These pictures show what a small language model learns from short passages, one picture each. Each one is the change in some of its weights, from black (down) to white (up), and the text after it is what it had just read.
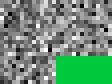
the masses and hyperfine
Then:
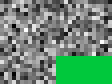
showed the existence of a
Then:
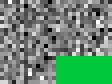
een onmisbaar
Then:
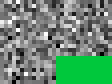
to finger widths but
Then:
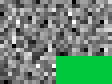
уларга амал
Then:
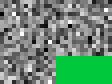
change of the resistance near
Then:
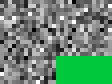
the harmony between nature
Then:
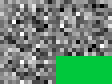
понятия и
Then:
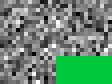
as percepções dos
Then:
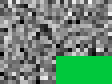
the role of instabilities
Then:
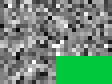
in one cycle of spectrum
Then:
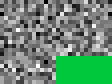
the repeated findings
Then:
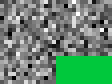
zero magnetic field. This is
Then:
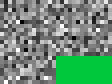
muammo turli
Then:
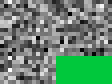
to the cluster population, its
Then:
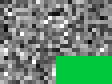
attention of health authorities
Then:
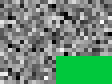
E. Kramer,
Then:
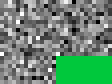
ishlab chiqarish va
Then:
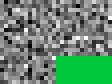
a exclusão das
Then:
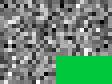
the dynamics of rules which
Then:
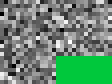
and ethical development of
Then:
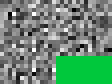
Besaha – PhD
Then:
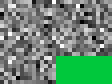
Unlike neutron stars or
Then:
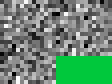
which can be obtained by
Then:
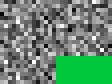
trebuie privită
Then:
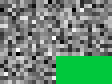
time scale via stellar wind and
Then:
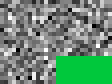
the DPU cores are
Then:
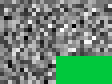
*per se* an
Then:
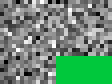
depósitos que les son
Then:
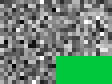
engagiert, weist
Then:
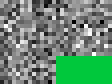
Coulomb interaction energy.
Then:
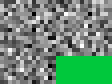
, \end{eqnarray}
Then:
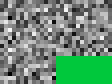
and an Arthur
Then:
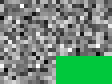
the magnetization: the critical value
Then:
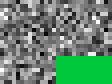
line between the Yukon
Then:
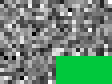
the space of scalar fields,
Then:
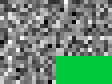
are included from each data
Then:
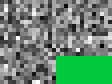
corresponde a
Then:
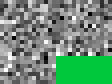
in the form of an effective
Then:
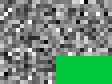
sebidang tanah
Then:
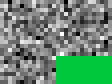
kg în ultimele
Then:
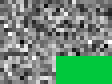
oscillations ({\it
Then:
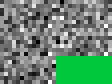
importante paso al
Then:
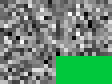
the conformal time. To
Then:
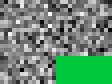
case, and indeed
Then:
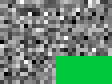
creer que alguien
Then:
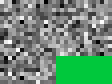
"families", have an
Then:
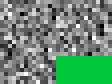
of methane flames
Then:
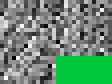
of physical processes in these systems
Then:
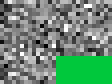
étant conçues
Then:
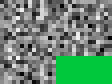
the force outside the critical
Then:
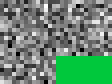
resulta de ato
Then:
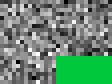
transition as illustrated in
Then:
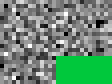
several steps. First, the
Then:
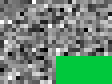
анализа показали,
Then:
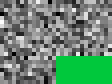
a aussi une forte
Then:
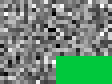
namlikni nazorat
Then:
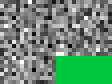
particular system of differential equations on
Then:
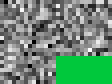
fields, we obtain the effective
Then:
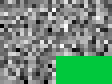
the off-shell effects in
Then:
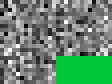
oscillating grid ought
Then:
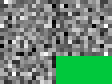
sistema de las emociones y
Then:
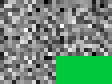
слова президента
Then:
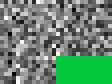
when a uniform magnetic field
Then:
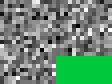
de las "paradojas
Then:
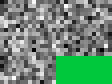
Graphics, and the
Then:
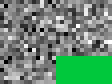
Agency (JST)
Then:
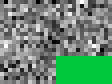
Poisson brackets are
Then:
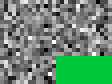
hardware requirements. Although
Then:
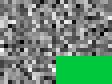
Guerlin, J.
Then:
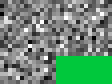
are so similar that it
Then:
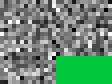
kelajagimizni yosh
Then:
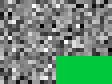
monument leur est
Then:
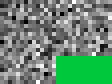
five bands are measured
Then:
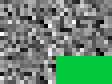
filologiya fanlari doktori,
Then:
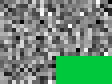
0,05$ darajasida
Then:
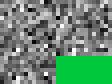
is implemented as follows:
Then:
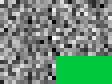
қишлоқ ва
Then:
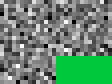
de maneira a
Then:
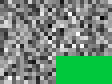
local universe from galaxy
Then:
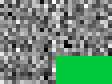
Juana Rosa
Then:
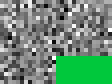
second moment for either transformation
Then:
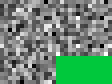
de la información y
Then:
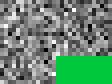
evolve within them. Our
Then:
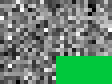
is excited by direct
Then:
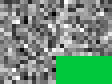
pentingnya keadilan
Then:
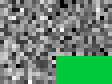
reduce such threats.
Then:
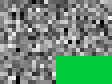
with qubits prepared
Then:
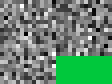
scattering into a bound state
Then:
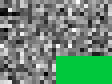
neuroscientific and
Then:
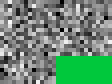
a combined form to achieve
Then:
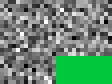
q_m{\bf v
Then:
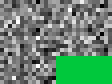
его злым
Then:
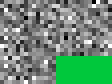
(tabla 2)
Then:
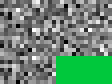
trata-se de um
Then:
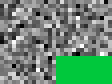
de la empresa con la
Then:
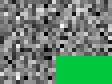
governed by the transverse
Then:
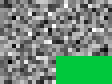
$U/W$ estimated
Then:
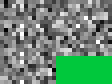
problem 3.4 of
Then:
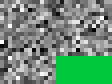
is present in each frame,
